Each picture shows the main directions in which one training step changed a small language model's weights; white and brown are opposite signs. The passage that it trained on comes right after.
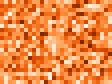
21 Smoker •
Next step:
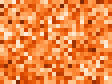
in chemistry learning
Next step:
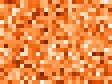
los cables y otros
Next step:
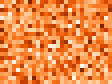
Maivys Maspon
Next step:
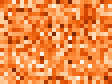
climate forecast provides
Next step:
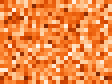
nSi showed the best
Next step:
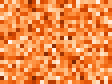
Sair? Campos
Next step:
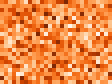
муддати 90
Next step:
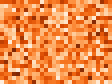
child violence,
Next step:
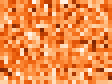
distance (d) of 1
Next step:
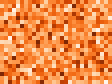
стан рослини
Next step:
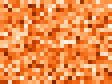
В школьную
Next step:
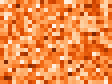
marketplace, which typically
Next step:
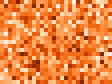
без фізичного
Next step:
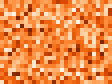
қисми, шу
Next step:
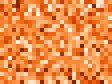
зуба по поводу
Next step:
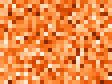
миру личности,
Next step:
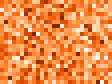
воситалари ва
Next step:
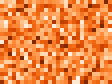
or pesticides to grow.
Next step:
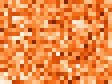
of finite impulse
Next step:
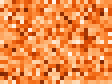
– rostlagich;
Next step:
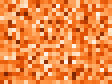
Science Research. – 2023.
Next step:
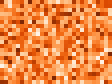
қабул қилиниши
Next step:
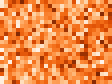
As a ‘‘proof of
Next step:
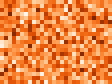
la Figura 3. Figura
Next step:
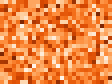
ва “зулф”нинг
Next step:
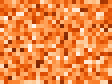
kichik turlarida
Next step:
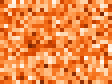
be a possibility as a
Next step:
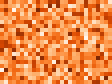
and missionary literature.
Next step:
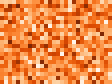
critical confirmation and range
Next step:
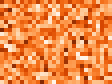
organlari va tashkilotlari
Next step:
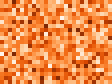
of the Hetmanate and
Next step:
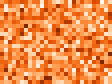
part, à de graves
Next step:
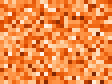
активной физической
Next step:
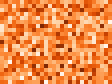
**L -compact on
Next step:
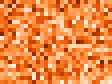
calificare norme penale
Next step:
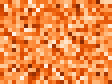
their businesses. The value to
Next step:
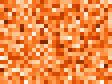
to the body and produce
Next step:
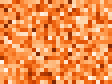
referida regulamentação no
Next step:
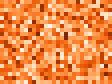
browning in comparison with
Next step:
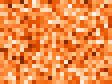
The substrate and the
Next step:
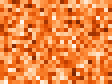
Arlington, Engel,
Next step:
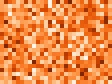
allocation of these resources,
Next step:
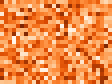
tasks that require interpretation and
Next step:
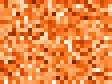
disturbance and employing
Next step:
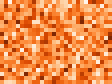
'Sati' itself is
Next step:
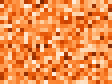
Registered 88%
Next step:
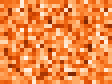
Economic modelling,
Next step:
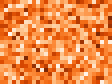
Konflik Sudan
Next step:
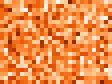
This exploration can be
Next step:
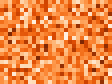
tarefas, por
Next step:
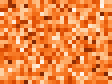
He gives her opium to
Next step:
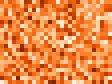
HISTORY AND
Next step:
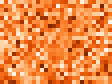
and inconsistencies in
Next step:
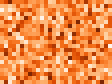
habitação compartilhada
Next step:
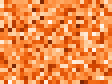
Weiterbildung der
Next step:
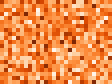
A. Pushkareva
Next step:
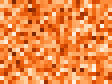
da Etapa 1.2
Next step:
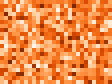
dengan proses usecase,
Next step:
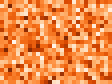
The female participants (42 for
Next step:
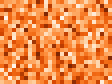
of fluorine in
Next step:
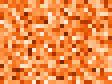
y positivistas, y
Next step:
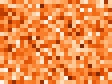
ABSTRACT There is
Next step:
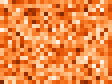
as a potential conflict of
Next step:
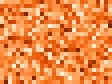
ehtimoli bor
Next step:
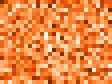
absorção de profissionais
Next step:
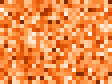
deze klasse van
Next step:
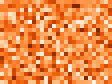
data and mingling them into
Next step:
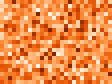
or inhibit the growth of
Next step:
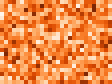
Somax2 player
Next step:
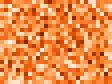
and wildlife. The
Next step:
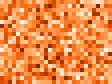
PINNs compared to other
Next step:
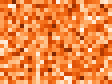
also enhancement in its
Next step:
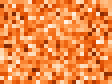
the development of any organization and
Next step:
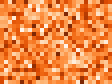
authors read and approved the
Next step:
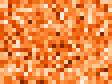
for the instrumental
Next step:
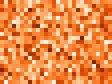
con i servizi di media
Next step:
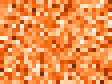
DKAB education. In
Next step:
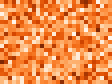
du rTMO et du
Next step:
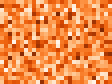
Brackish and Marines
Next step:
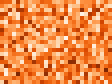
en la adsorción
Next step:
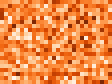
pedagógica para
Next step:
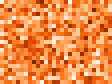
plus encore dans ce processus
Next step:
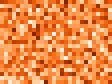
E., Spicer,
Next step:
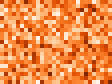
class. Step 7:
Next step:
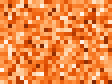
platform. Figure 10 includes
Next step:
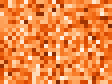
total flavonoids,
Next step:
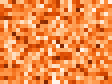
model. The solution model follows
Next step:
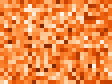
life. So, there is a
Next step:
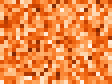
Instead of focusing on
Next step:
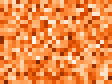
con percentiles y la
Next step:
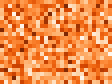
proses biodegradasi
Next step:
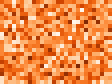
the board, BETO
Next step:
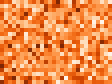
rooted in relationships -
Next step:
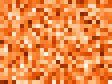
que se sabe é que
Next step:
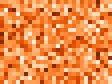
SILK ROAD
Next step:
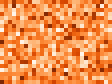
that the majority of the people
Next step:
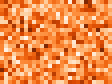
marchaba, y con
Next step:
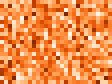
biofuels impact on
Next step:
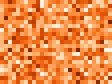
ketiga faktor ini
